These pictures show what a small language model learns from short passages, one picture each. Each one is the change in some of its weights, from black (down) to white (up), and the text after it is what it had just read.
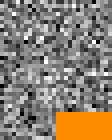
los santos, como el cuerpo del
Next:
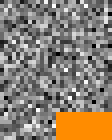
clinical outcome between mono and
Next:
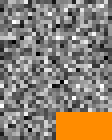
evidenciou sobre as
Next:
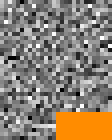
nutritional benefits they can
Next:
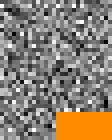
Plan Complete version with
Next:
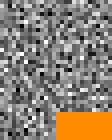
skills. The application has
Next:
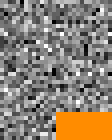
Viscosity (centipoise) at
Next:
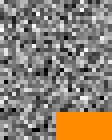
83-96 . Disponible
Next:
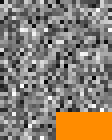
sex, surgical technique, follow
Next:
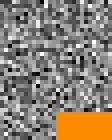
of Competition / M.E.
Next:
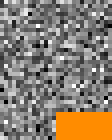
самых низких
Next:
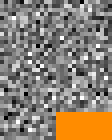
where the order of generators corresponds to
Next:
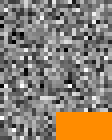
of an individual based on certain
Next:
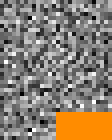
electronic media. The process may be continued
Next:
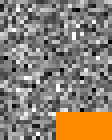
also expect that the AF-type
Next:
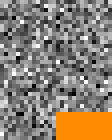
of work as a result of the banking
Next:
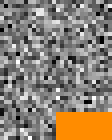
starch is corn, which is an important
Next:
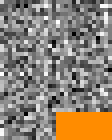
Wasfi Dhahir Abid
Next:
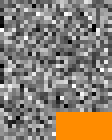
by employing complicated mathematical
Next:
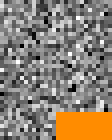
polynomial that is adopted for
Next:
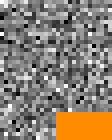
recent definition of the bonding
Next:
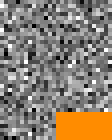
the respondents were female with a total
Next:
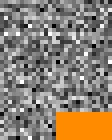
close to $\triangle W$, which is a
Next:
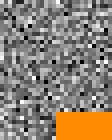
(which is the gauge algebra
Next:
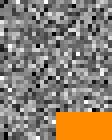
73\%). We conclude that
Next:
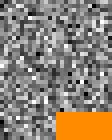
(2009), quien la define como un
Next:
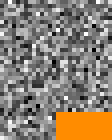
and middle panels of
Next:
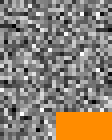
the mode of application for particular
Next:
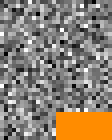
resource management algorithms are of
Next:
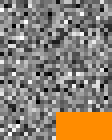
which is spontaneously broken at
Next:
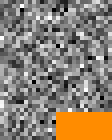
a sgoldstino and mesons with
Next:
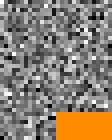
журналу “Рідний
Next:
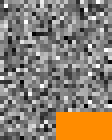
we replace the water with a rubber
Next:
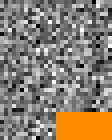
The limitations of the conventional drug
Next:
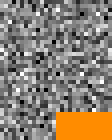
Transmen Before and During the
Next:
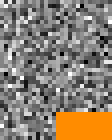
fractional distillation gives an
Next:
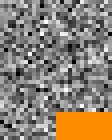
from other levels and the eigenfunction
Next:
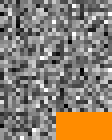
excess is not a sign of a strong, more
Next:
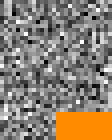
symmetry (\ref{a.crossing})
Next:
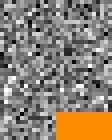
variables and Dengue cases in the city
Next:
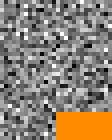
nafaqat hozirgi
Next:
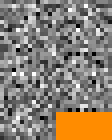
the solution contains several
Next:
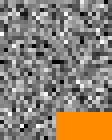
qarab borishligini unutmash
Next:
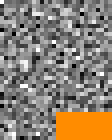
ulıwmalıq túrde
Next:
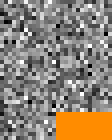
do Pobo Galego © dos
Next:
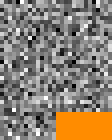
Alves, H., Ferreira,
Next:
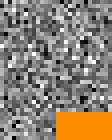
the deepest {NIR} photometry
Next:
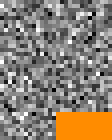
of *B. flabellifer* was
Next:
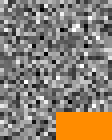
priming role for subsequent
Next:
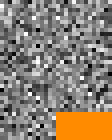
lower bank costs than at higher
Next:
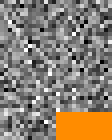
and consequently the central peak
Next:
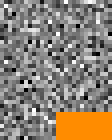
qo'llab quvvatlash
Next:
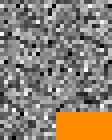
ega».¹ Shunday boy
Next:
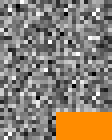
classical rate-distortion problem
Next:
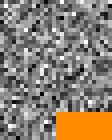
scientific diversity of our community,
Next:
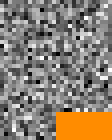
does not always immediately
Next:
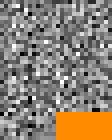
interests or personal relationships
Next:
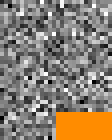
can be adapted easily for more
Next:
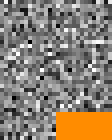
acknowledge that they received no
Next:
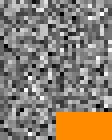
## 1. Introduction In our
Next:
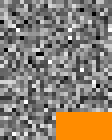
yet. The raw data underlying this
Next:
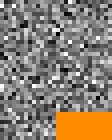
of the related types. Subtype
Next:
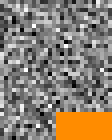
Several important findings are shown in this
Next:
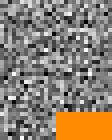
oqsilni maqsadga
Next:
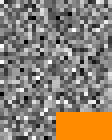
in live animals (Doyle *et
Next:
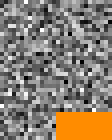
Teachers; a Vulnerable
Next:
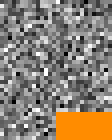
2021). Therefore, we evaluate the
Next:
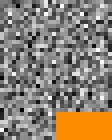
direto, geralmente feito com
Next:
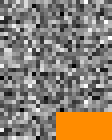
baholash mumkin:
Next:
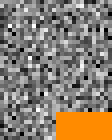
are available for the public in the
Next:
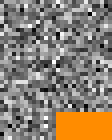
that Government should address financial
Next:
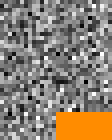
awal pembelajaran
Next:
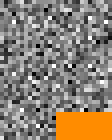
such as Cl^- , Br^- ,
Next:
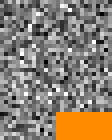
to the $100\%$, at higher
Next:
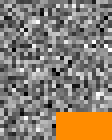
apply. Even for this category,
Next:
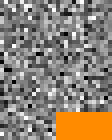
tecnologías que manejan en
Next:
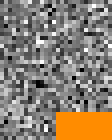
Our ideas for an evaluation go into two
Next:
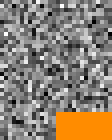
and hindered the way of
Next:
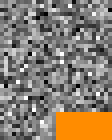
0, &{\rm otherwise}.
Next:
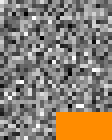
data, the more frequent will be sampled
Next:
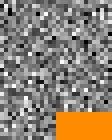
and risks to arrive at a process that
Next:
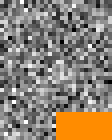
the received code computed with
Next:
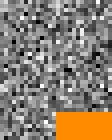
profiles for the passive modes. A
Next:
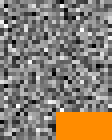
11. Кадилова, А.
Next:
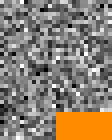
achieved an overall 84%
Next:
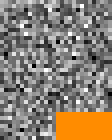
minimizing variability between clinical
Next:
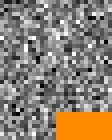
Superiority theory. Relief
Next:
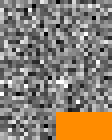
field to energetically split the
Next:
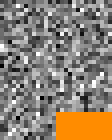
da utilização de tecnologias
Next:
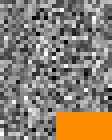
АҚШ, Буюк
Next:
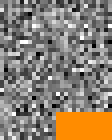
the original (or verbatim)
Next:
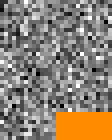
Prompt Injections* zu
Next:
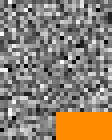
parameters. In particular, one should note the
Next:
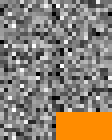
equal to the used vocabulary size
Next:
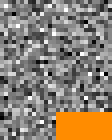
• Determine the MRI image
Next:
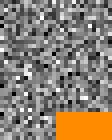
of these practices in the school
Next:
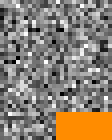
are expected to achieve similar
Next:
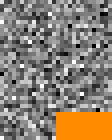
more efficient computationally and widely used
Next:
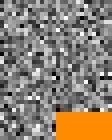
to achievement in Educational
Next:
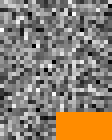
tajriba guruhida
